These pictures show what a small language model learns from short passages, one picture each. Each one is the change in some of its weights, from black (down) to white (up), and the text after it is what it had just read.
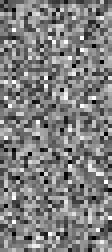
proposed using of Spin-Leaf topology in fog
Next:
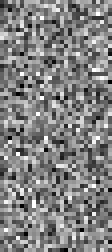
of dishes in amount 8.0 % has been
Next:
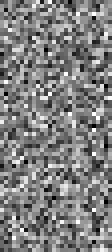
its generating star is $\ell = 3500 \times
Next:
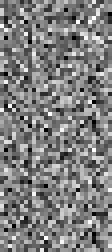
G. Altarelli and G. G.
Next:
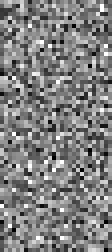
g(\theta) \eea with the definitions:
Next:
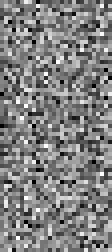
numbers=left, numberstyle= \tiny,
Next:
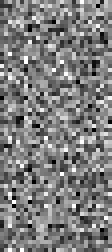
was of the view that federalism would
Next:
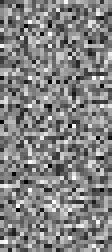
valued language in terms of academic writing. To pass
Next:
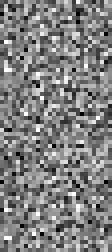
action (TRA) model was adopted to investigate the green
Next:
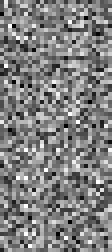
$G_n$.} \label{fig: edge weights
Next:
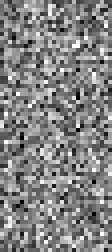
analysis as well, we will refer to the spinning particles
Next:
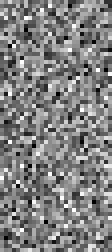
and \emph{router warmup} of
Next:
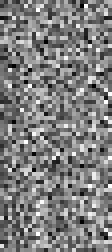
several inflammatory and/or oxidative stress
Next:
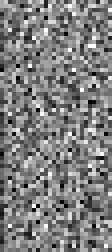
tibia, 65% in the
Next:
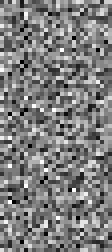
Igbo trade apprenticeship system on
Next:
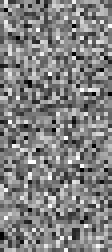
should be noted that for non-linguist students,
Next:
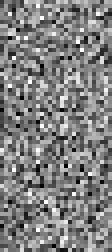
through the phase diagram realized in our trapped
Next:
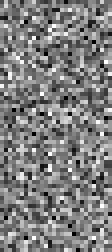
H is the graph obtained from $G \cup
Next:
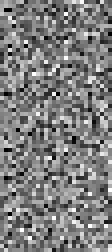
is a unidirectional (one-way)
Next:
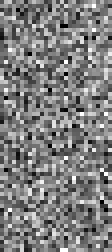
can be of great interest [2-5] Figure
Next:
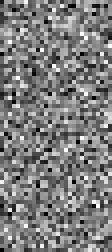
self-organizing two-dimensional “perfect”
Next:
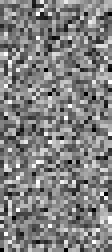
Eliashberg function $\alpha^2F$, and
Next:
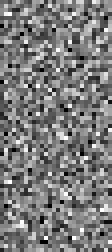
buildings were investigated experimentally. The first system is the
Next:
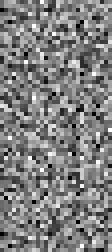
- Throughout the 1980s, the concept of
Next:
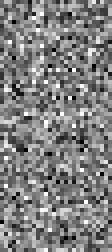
from 16 to 22 kg. These goats are very
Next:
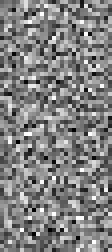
materials for AVM security management training as a component of
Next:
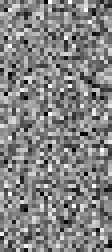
communications offer large channel bandwidths (hundreds of
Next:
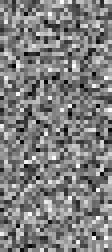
quality required by the customers, and continuous improvement in the
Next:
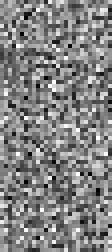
allometric growth parameters calls for integrated soil water management in
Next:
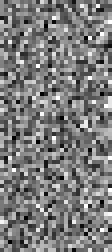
Electron Microscopy A scanning electron microscope
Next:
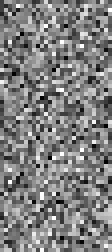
[7, 8] halo mass function. According to
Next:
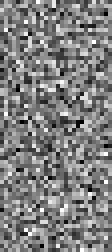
in employees pushing their agenda towards higher company
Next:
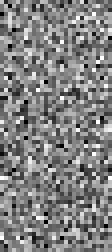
expected, hyperlink expansion dramatically increases performance on
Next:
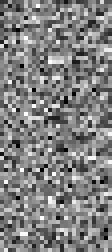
adverse events or medication reactions occurred. - The
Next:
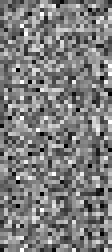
relation to the handling of sensitive data and personal data,
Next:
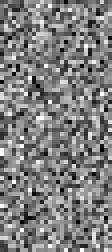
close to the signal receivers in the counting
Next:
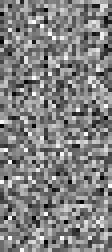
pandemic condition, to the effects arising from
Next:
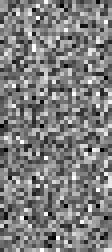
point criticality). For the cubic lattice with
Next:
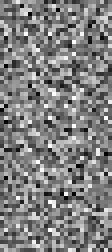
Introduction: The most common cause of primary spontaneous
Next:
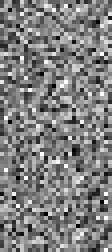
the object there}") were inferred to be the
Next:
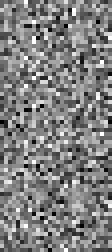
technological and industrial purposes. This may be understood considering that
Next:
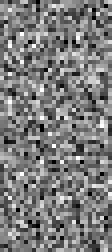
as a model for inflammatory evaluation of mouse paw
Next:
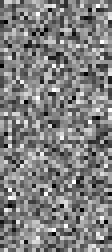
or not. \subsection{Composite-nucleus constrained
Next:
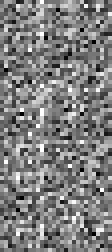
$n=500$ because either the estimate of
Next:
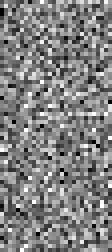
means that approximately 11% of discrepancy in the previous
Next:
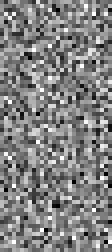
does not appear to hinder the amount of overall area
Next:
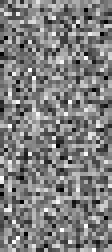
after complete pulmonary resections. Present research only
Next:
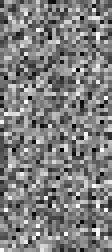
as the time-dependent Thomas-Fermi method
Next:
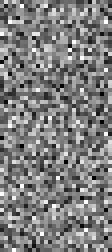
the F1 difference between SonnetEvol and
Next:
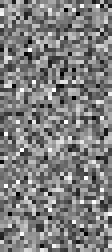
characters in a subtle and sensible way. It
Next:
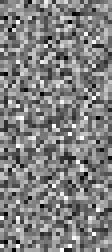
MAT - T8 MAT - T7 3
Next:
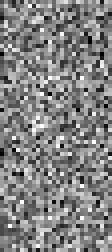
value of a given signal velocity so that it becomes infinite,
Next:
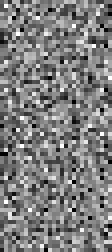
An ideal topological space (X, τ, I)
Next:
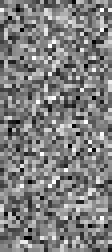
is passed to Gurobi, and invokes
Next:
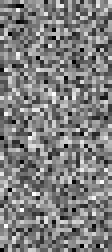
even more stringent condition can be drawn from a comparison
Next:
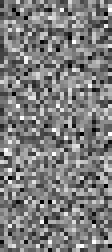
individual-based model is mathematically defined as a
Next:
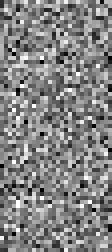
two harmonic perturbations with different wave numbers. In Fig.
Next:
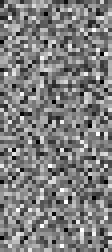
a holographic point of view. The general action for
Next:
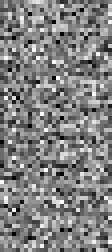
from the ADNI proteomic database
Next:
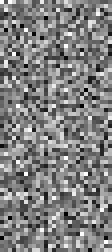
large $r_s$ limit, eq.
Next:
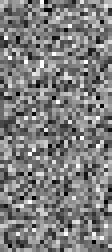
$y$ direction (i.e., the number of
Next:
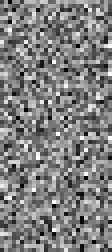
understand about others' practicing experiences or problems and exchange
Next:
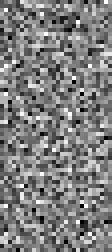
and an “isolated reader.” It is
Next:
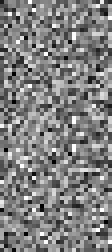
straight and parallel lines. Reproduced from
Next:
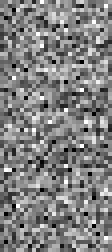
to combine a large variety of different materials and to control
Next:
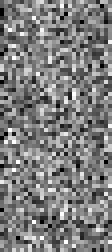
that the signal is generated in the last scattering surface, where
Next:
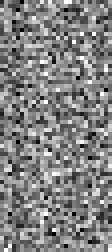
brings success and happiness to the Chinese,
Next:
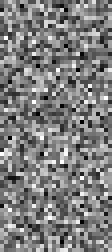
aid in establishing treatment breakpoints for emerging
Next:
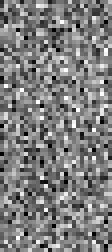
the correlations and the regression model for the entire sample. The
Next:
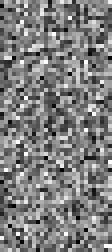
production and supply of cotton raw materials, the
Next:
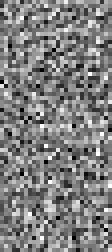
is expected to improve the overall energy performance of buildings,
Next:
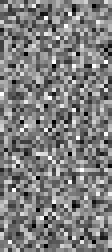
already failed a spontaneous breathing trial or
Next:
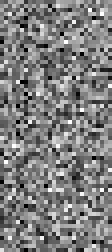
Plumeria L dataset for deep learning study on a set
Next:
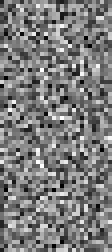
in the definition of the famous American
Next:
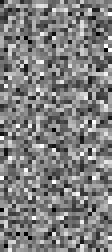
the medieval era. This project of
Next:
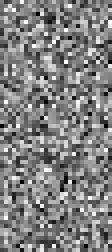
is a monotone increasing function in time, we expect
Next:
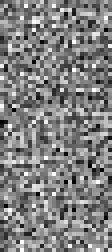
water has increased significantly, which can be seen in Figure 1
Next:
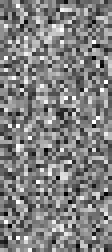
VIV RMS displacement in the IL direction;
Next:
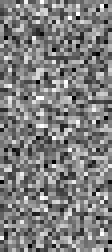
astronomy in India and has studied the astronomical
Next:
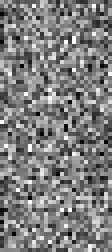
can be seen that the maximum visibility decreases more rapidly as
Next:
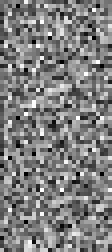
marginalization, contribute to psychological distress among
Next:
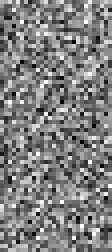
in a soft niche and stiffening of
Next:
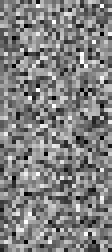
*contexts* such as journals,
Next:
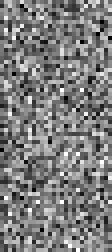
The matrix on the right-hand side, \bean
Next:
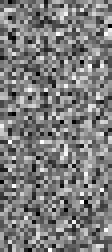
code in a suitable directory under the home directory of
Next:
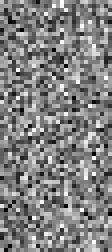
as the potential to enhance the immune system (Zhang
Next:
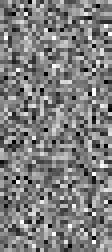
\(\rho_0\)-dependent reshaping of
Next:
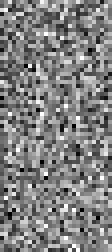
in the Valencia (Spain) area, with
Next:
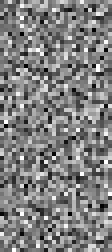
elevated atmospheric CO_2 from
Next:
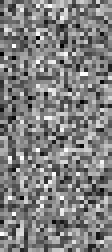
in the recent years in order to compress efficiently such data
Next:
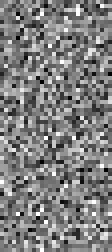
would be membership, curatorial services and training.
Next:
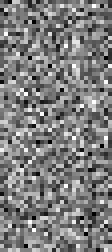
inverse is obtained as \begin{eqnarray}
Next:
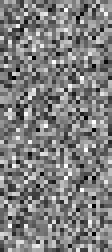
due to lockdown series (National Aeronautics
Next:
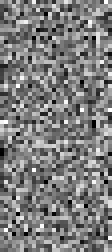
that maintaining cost-reflective tariffs,
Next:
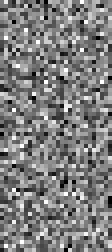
representations in vector space,'' in {\em 1st
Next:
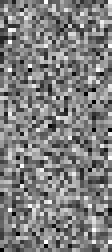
received polarization, distinguishing between horizontally (H)
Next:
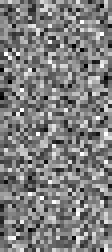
Eq. \eqref{density}, which describes the arising
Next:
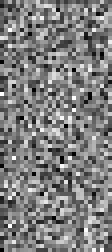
of an appropriate interaction potential between Si atoms. In the
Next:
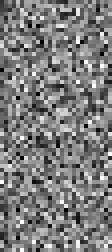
of propagation of the heat pulse which creates the vortices
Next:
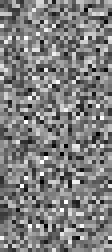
[27]. However, these comets were observed at the
